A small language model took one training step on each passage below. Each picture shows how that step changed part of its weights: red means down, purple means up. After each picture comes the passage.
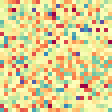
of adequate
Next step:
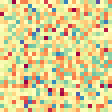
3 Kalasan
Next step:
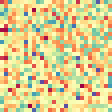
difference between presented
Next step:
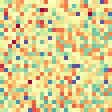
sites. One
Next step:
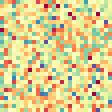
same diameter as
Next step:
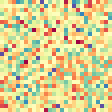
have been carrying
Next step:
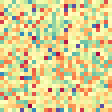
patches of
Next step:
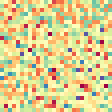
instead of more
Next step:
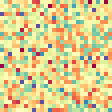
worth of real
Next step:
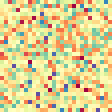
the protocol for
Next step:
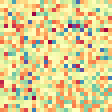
learn is important for
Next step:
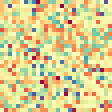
editors were
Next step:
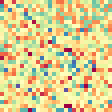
attributes in the
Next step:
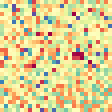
The ultimate
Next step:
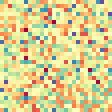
O jo Oh
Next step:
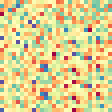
and creativity
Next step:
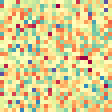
for practice.
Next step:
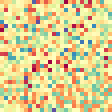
It has numerous
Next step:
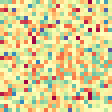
1 \leq j
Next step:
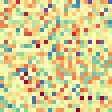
NHS, the
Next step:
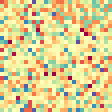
number of sustainability
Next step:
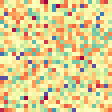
into the Total
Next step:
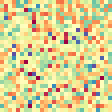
teachers' trust
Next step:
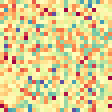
levels were significantly lower
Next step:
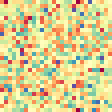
Endurance of
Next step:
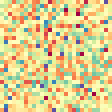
the Steering
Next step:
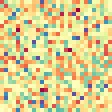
finished dig
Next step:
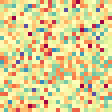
determination and actual
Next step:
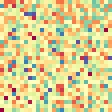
compliance and
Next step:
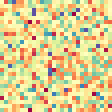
dairy products,
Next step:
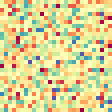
Electrical and
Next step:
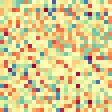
- ns ns
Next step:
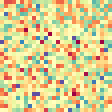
something that
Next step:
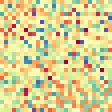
believe financial
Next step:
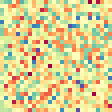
cognitive performance.
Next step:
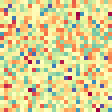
in HfO₂
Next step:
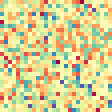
the object and
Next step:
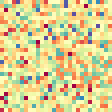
is the cooling
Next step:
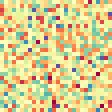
to adapt
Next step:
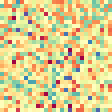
tools in one
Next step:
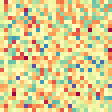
validation, formal
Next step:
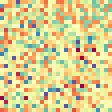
in the wall
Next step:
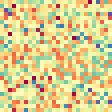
advice or local
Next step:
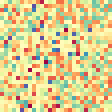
– deviation of
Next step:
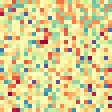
and visual; this
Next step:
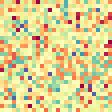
and eviction.
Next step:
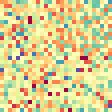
of resources. -
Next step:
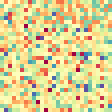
countries in Asia,
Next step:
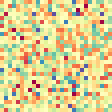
a cluster
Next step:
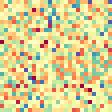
general, there are three
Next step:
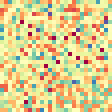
Key Insights
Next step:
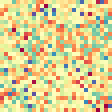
was compiled and
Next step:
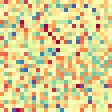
fatty acids
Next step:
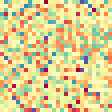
the distribution of the
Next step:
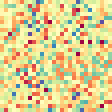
Nacional de
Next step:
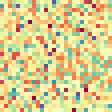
the various forms of
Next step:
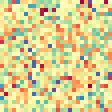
and strategies.
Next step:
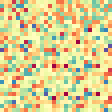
of steel
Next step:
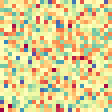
prepared by using
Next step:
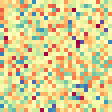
of ventricles
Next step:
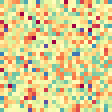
on its ion
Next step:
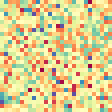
Systematic variation
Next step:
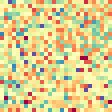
of CME
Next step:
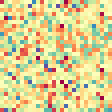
altitude in
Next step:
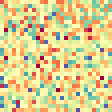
that children with
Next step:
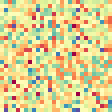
men actually
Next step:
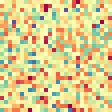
processes, active
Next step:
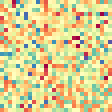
Growing season
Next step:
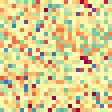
The values of standard
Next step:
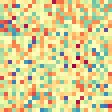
been triggered
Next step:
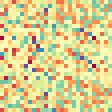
the location of some
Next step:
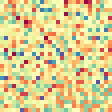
be accounted for
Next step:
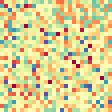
become a life
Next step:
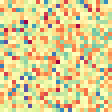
efforts and further
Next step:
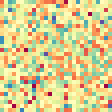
provided. Proximate
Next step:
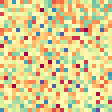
. Bands at 1
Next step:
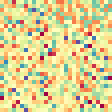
were determined by
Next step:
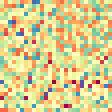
characteristics related to the
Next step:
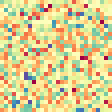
pandemic forced
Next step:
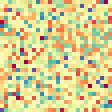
described above as our
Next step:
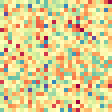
the relationships within the
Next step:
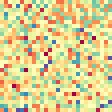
collection, the research
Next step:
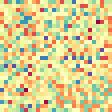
is access to experts
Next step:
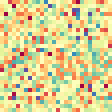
and environmental sciences
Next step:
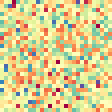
in recent years,
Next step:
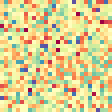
flow rate over the
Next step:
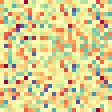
profunda del
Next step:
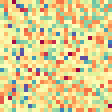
development of technologies and
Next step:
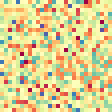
can monitor patients'
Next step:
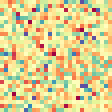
the success of our
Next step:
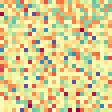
on the number of
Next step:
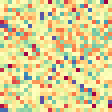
included in this
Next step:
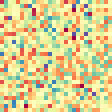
the entity to
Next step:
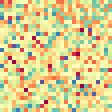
its mission is
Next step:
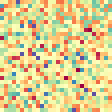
in the form of a
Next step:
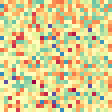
multiple settings
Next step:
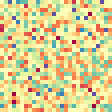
to them. We have
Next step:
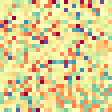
"There has been
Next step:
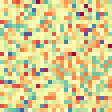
Culture of
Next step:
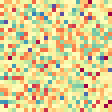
to larger
